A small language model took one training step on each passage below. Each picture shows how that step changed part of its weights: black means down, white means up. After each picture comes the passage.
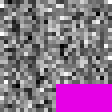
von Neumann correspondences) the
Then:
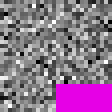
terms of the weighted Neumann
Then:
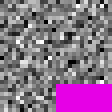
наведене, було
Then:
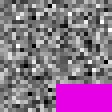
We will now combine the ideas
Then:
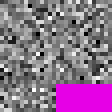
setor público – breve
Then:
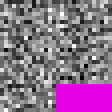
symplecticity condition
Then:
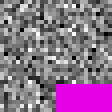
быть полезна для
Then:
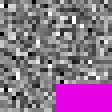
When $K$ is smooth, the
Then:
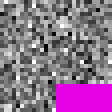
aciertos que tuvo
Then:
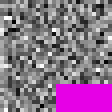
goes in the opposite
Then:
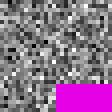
the partial sum of the Fourier series
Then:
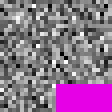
is obvious that, for each
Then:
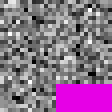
darajada rivojlanganligidan
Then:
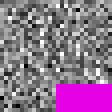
function should be cohomological in
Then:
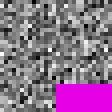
matrix $\mat{B}$ is obtained,
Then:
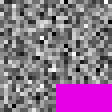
this initial data set is embedded in
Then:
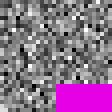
and society [Ekonomika
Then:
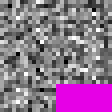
van applicaties die nog
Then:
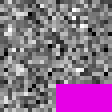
con esta propiedad; como
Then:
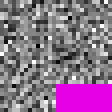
a Noetherian ring $R$,
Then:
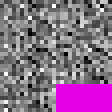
sounding’: getting into the
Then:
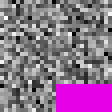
are two height functions on the curve
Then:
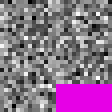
of the analysis. In situation
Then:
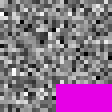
imply the validity of part
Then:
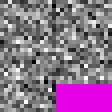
indexu, popř.
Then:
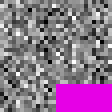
for all $q \gg 0$.
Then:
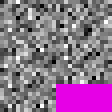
butun dunyoda
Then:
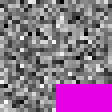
tarbiya sohasida
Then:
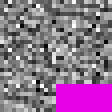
oylik bo‘lgach
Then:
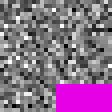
do not neglect the terms factored by
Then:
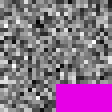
formula\/ $\vpi$, with real
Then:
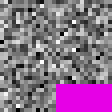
modular weights are not purely
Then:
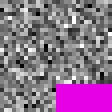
An arc $[p,q]$ in
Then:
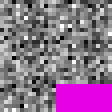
of living and acting in a
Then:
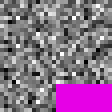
with it (see the discussion below).
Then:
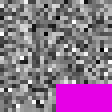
$g$ must vanish on
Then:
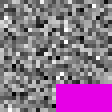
dastlabki qizish
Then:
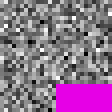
denote the optimal set and the minimum function
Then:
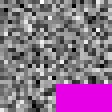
Assumption \eqref{classico} implies
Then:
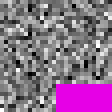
\{\lambda \setminus u_\gamma\}
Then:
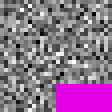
$\operatorname{IR}% $-graph
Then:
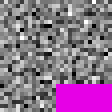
dans une culture de rétroaction
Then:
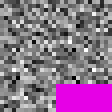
uma relação evolutiva
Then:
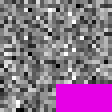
A combinatorial interpretation for an
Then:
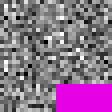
rational function over $C$:
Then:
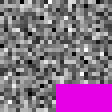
в таблице 1.
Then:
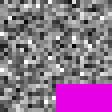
методами. Подобная
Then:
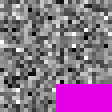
joriy etish orqali
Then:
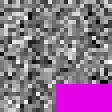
O trabalho de representação. In:
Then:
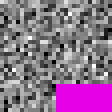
curso de Saúde
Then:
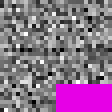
will discuss below many singular averages
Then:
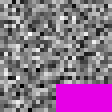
Finally in we prove the stated main
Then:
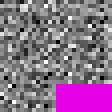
та наглядові
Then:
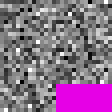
classified according to the relative
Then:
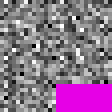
each $\varepsilon$, $X_{\varepsilon}$
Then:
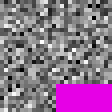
mellom og innenfor
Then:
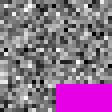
proporcionar uma experiência
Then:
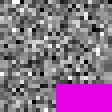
visible. Methodology: A
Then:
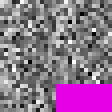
zou de president de
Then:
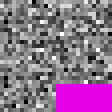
integer solution is found; 18
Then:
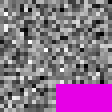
forma, conclui-se que o
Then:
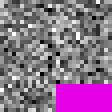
o 336), uno y otra
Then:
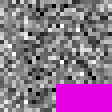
operación en ese intervalo fue
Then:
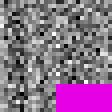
va kasallikka qarshi
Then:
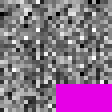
conjunto de veículos que
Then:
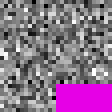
Since $[n,c]$ is prime
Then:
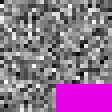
del Informe Mundial de la
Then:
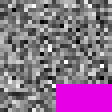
ravishda, axborot
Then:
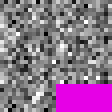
Vornahme der ihm
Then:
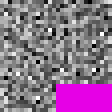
Mathematics*, vol. (3),
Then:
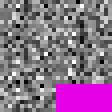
хужайра оралиқ
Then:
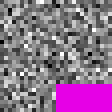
trouver un compromis social
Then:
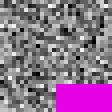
muger los arrojos,
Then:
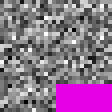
через путь,
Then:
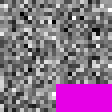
vector whose elements are given by the
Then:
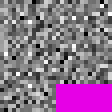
$$ Then we have the following:
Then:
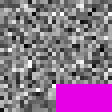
Reis (2017) destaca
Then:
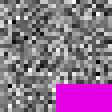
ritorik savol orqali
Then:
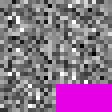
on $G'\times G$. Therefore,
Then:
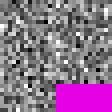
and $N_j$ are
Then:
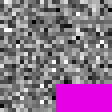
find $$ \int_0^\infty
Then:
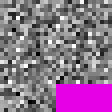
$\ep$. Next we generalize
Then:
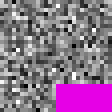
over a field $k$ of characteristic
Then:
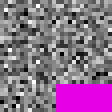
barcha oyliklarda
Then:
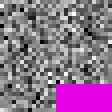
construir frente a posibles
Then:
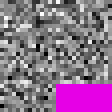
catastrophes is the set
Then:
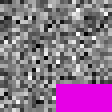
e experiências do mundo natural
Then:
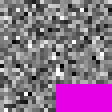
of square-integrable
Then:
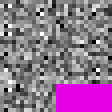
AM, Humka MI.
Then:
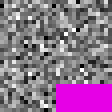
Rancangan *Sheet
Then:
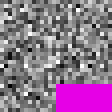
technologies, a scientific
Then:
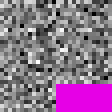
سالانه جامعه
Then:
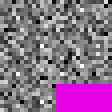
the elements $\Delta a\in
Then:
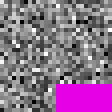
can essentially model any shape of
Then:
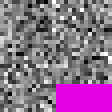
for its evaluation suggests that
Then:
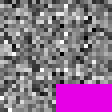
BARBOSA, A.
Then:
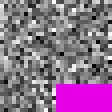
esa no es razón para
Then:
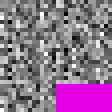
\bigskip {\bf Theorem.} {\it
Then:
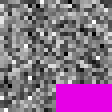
o nível de conhecimento
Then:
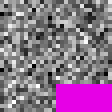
muitos como o “pai do
